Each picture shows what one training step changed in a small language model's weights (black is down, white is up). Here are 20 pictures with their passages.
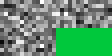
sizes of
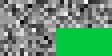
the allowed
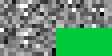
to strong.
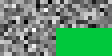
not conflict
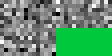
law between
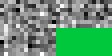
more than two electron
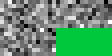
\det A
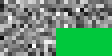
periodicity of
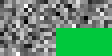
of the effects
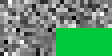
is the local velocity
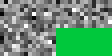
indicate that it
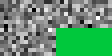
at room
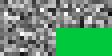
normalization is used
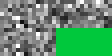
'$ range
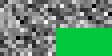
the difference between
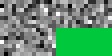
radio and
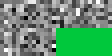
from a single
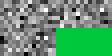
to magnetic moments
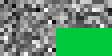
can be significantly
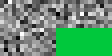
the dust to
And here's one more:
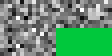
where we have used
